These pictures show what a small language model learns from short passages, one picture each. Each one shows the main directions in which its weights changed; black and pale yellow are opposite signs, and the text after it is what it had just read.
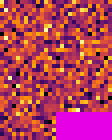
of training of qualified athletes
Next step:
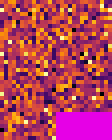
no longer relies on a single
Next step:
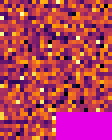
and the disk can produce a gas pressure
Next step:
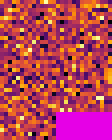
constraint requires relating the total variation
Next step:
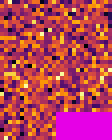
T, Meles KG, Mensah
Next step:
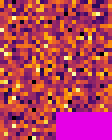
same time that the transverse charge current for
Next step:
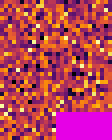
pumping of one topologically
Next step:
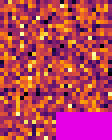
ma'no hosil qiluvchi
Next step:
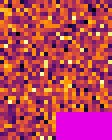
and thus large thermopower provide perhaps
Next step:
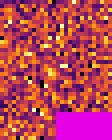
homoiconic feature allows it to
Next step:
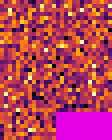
Гуревича та М.Ю.
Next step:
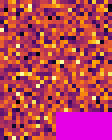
the further question of whether branches can
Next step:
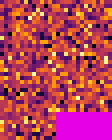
found in Page (1995) and Page
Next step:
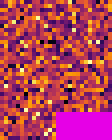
semantics, onomastics,
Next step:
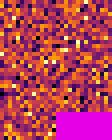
os produtos e seus preços
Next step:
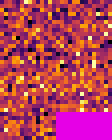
contribution of the ices dominates. This
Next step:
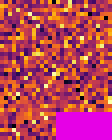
einem Tyrannen untertan
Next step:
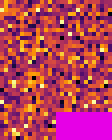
but still allow for $H(z) \rightarrow
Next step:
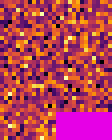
possesses the gauge invariance
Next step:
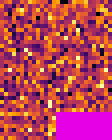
Youlong and Bapna,
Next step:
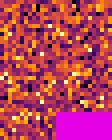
than the second - and more important - peak.
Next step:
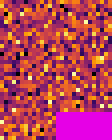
încasărilor în numerar
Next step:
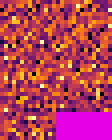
of modes on symmetries, since the spatial
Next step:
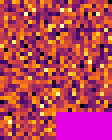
ularni sogʻlom,
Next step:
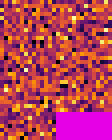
actively, while most members have low
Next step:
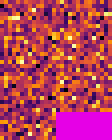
que os consumidores podem acessar
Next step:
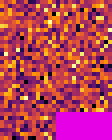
факторов взяты
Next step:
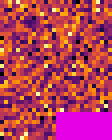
grains with the drug were determined and an analysis
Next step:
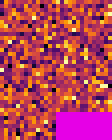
The calculated heat capacity at constant pressure
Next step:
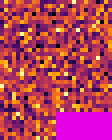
Advanced Learner's Dictionary
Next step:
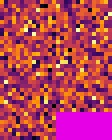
tahlilini ishlab chiqib va
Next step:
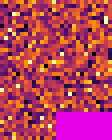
son denominados innovation, digital
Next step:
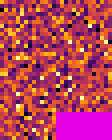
Bunda har uchala qism ham
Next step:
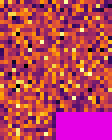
at süren, yer deprene
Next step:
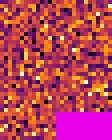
description={% Indicates variables defined at
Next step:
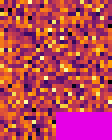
field, tying this to vector gravity
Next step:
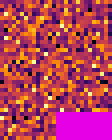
We use the horizontal component as phase
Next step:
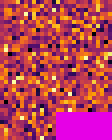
$m(v)$ the mass of the
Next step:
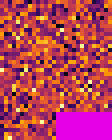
Scientific Research (NWO).
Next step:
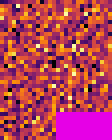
integratsiyalashuviga hissa
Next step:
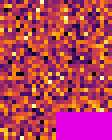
image into the low-frequency components
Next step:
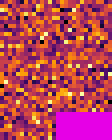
apparent end to the CR electron spectrum,
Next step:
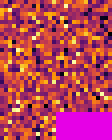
Datenaufbereitung für die
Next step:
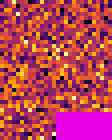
of documents. **Results.**
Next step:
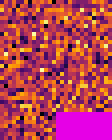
with zero air and another with the same zero
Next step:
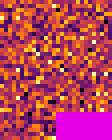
number is shown in Fig.1. At parameter values
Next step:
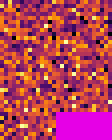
very low, because of their proximity and
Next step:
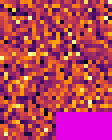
100~km. Here, we operate
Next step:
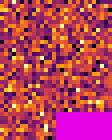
is expected to be dependent sensitively on the
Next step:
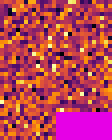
Ауторка разликује
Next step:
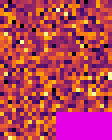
et al 1996a). Another striking
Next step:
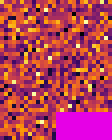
N.S. Orlova podred.
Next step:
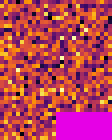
behov och samtidigt ge
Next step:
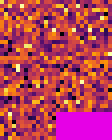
maqom turkumlari ichida,
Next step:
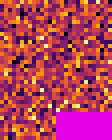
mean anomaly and, for each simulation,
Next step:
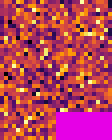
davomida bitta faoliyatning
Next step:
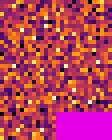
substrate was demonstrated, and in 37
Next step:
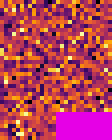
soliq tizimining qishloq
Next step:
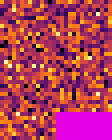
dialogga kirishishlariga
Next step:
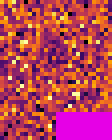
koennen wir das Loesen,
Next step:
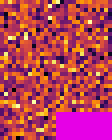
Edukacji tworzą i
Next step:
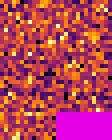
modo en que pensamos y su
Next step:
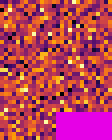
artificial resonance peak will depend not only
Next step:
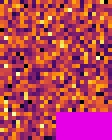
oriented SnSe single layers on
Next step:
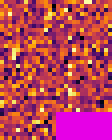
de familia, para sensibilizar y
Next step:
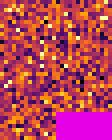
turbinas hidráulicas em
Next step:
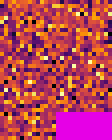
națională a neamului
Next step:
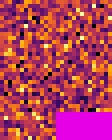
potential of nanoantennae for
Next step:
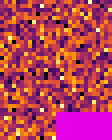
exceeding the ideal gas value. The main
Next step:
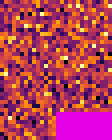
dans le cadre du projet ANR
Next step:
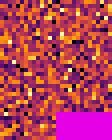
*Youth employment and labour
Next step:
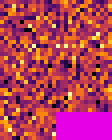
tilidan farqlanishiga
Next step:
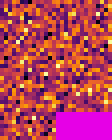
danoso e o empoderamento da
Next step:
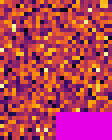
the directions of crystalline axes,
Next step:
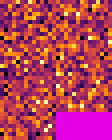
como partes integrantes de um *modus
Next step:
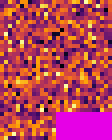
esportabile [...]. Ma la
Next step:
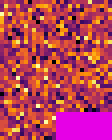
фактах. Мысли и
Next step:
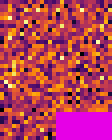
horror, la repulsión y
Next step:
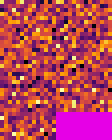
is represented with high negative values of
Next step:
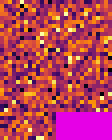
Заведующий отделом
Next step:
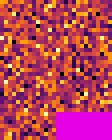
ändernde türkische
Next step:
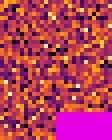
state data (dark green onwards in
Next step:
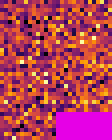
the actual compositeness scale can be much
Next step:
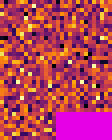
for astrophysical plasma can be
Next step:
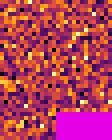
parameters $\omega^\text{opt}$ that
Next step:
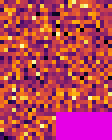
code generated by LLMs, such as
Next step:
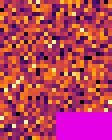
above results to actual experiments. The TCPW
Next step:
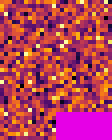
Kasimovna Raqamli
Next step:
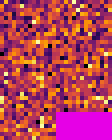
model in the various ED model sets and compared
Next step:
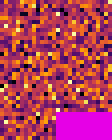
hot and cold phases of the finite temperature
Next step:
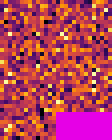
The highest value of $\alpha$ where the
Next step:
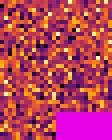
ser atribuído a um possível
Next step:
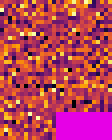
in line with more recently found properties of
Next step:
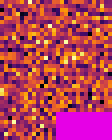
For the 3d higher spin theory, the
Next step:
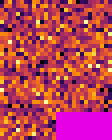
Françoise Vandervelde.
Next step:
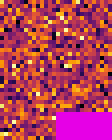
ASP encoding, the other truth
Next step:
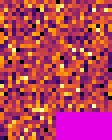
$C^*$-algebra of functions
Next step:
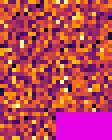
da época. Dessa forma,
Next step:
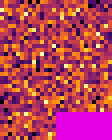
for the propagator $K_{I}\left(
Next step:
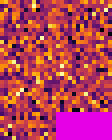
vaqt ajratishni nazorat
